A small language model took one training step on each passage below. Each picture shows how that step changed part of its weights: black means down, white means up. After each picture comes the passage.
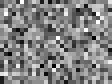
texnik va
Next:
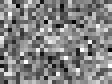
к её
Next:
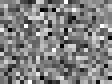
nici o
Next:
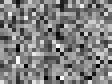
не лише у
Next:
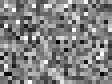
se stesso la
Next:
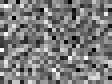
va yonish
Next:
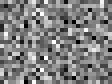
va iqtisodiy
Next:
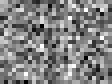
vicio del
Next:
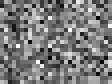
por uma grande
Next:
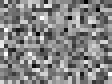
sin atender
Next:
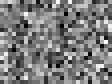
histórica que
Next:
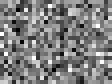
у интра
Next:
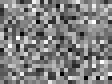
a means of
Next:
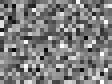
stark in
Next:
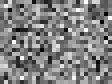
turga xos
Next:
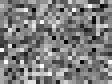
no ponto
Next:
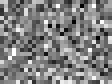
in professions
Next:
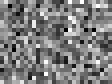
localmente os
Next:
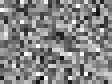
aos anos
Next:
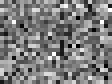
în râuri
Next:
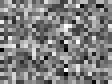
entre outras:
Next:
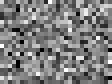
marines à
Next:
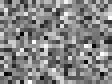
se za
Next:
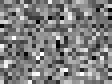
evidência que
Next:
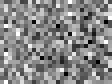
8 Escola
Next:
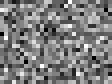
em modo
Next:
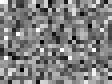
ish unumiga
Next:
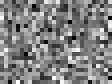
físicos de
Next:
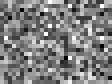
tem seus
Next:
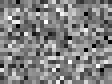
dan Musik
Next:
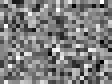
públicas e
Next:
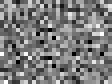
в их
